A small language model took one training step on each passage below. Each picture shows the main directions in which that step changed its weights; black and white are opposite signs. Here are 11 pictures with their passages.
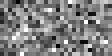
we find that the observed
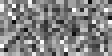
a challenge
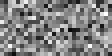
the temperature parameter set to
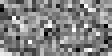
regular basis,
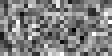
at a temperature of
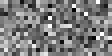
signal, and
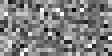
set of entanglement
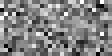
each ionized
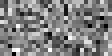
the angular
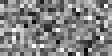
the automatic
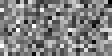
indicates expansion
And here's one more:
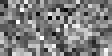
values on a graph
